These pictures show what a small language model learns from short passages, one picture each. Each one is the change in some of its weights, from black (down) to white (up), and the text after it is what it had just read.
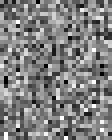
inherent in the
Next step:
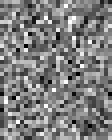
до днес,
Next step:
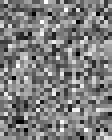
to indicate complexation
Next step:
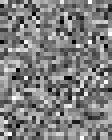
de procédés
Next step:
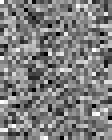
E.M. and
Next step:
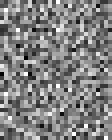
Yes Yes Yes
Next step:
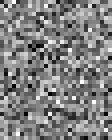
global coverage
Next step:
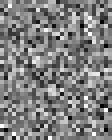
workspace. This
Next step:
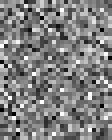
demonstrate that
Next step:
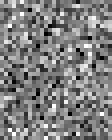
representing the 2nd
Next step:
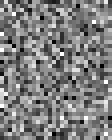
eram lançados
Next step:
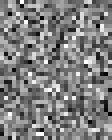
wash contaminated
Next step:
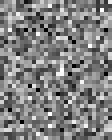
data exchange and
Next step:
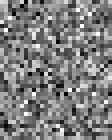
UC3M in
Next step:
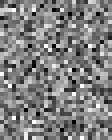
chin qurbon
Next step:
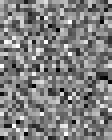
this yields an
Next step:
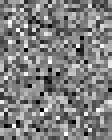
and an interview was
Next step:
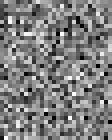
entire river
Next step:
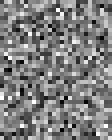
skills. From
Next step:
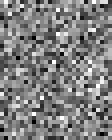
*c* shows
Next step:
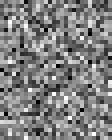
and tested them in human
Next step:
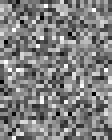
meaning unit
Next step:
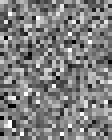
obteve resultados
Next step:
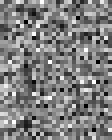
آن به
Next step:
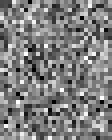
of quality retail
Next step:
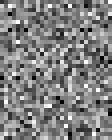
our results in Section
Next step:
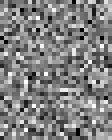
of the uArm
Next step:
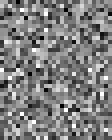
The longitudinal
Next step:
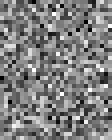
de la capsule
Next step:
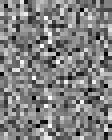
like Duo
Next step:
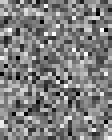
Belgium -
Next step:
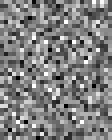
va imtihon
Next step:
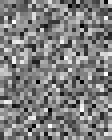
passage is used.
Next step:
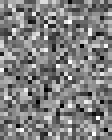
the 25 staff
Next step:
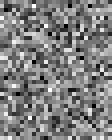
de cargas e
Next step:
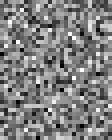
and qualitative data
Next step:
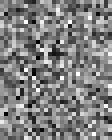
equations given in
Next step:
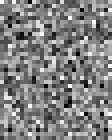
to the range of
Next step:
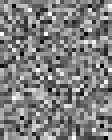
de gênero é
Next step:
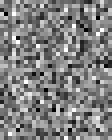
in Jordan may have
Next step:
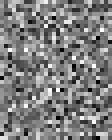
the specific service
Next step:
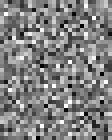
properties of the
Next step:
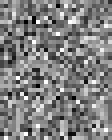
закон от 3
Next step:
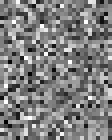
the absolute level
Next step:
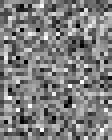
to the need to find
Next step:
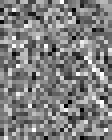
during storage of
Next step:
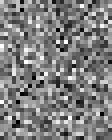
comportamentos de
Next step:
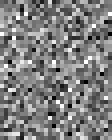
a tough and strong
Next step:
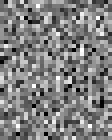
were added. This
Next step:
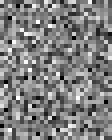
at 37°C for
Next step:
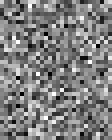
A and Shore D
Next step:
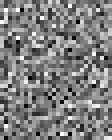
of probit tests
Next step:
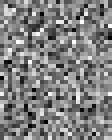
risk factor for
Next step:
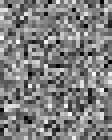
Controller for
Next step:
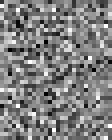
davlat va
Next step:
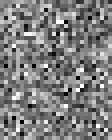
en el marco de la
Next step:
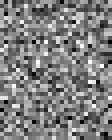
World Bank.
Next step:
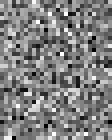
in lithium
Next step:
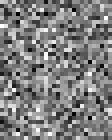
the precipitation of
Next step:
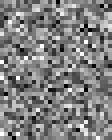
voltadas para o
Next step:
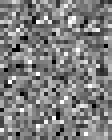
для людини
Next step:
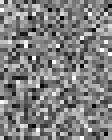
PsA. In
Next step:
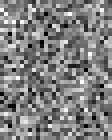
OR and AND
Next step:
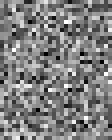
the high voltage
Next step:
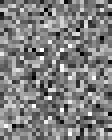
simplicity, we consider
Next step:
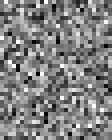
cared for India.
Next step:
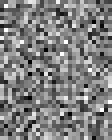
Ular kundalik
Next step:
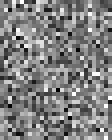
be set at the level of
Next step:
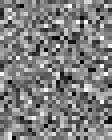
lipid accumulation
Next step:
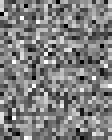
the Zootechnical
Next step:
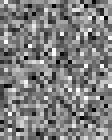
delivery services are
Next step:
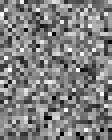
than 2 seconds
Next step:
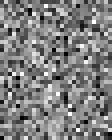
va janubiy
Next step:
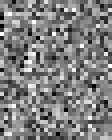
Il s'agit
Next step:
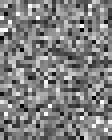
the pandemic
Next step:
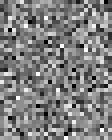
of the population.
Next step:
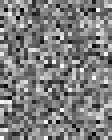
será feito.
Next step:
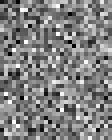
A synthesis
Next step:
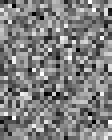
mana saja yang
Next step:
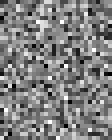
in mechanical
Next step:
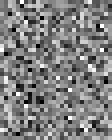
was superior to level
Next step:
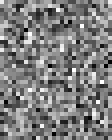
case the A' can
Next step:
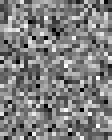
of knowledge, creates
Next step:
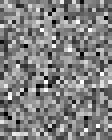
1: Map showing
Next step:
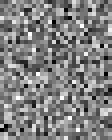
patients cannot
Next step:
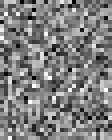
originated about 10
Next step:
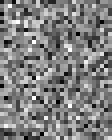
tilning eng
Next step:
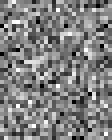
retrieval. In
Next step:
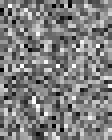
were challenged by their
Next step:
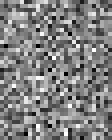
its functioning.
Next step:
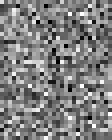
engaging energy
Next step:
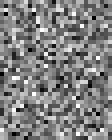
the uncertainties
